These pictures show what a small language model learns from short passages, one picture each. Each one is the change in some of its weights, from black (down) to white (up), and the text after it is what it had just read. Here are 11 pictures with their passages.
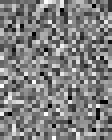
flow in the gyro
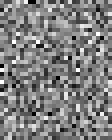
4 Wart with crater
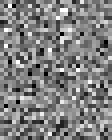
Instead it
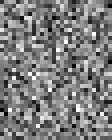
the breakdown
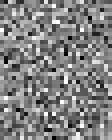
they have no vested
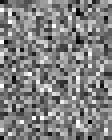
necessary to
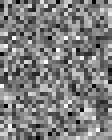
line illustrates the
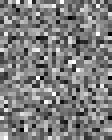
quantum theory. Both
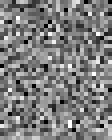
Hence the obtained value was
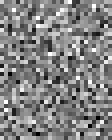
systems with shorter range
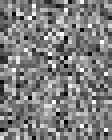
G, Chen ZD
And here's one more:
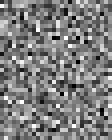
each other. Most
